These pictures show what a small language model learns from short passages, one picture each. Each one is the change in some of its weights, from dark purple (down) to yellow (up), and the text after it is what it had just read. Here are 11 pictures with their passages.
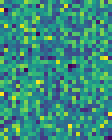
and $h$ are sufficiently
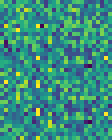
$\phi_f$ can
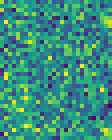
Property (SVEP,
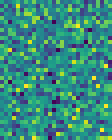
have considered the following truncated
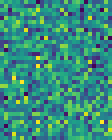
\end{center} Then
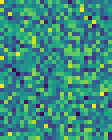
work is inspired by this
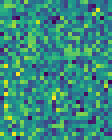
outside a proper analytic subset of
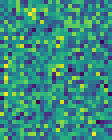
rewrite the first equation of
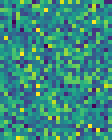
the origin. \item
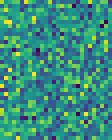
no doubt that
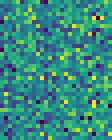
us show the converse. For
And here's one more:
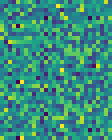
is a locally isometric flat
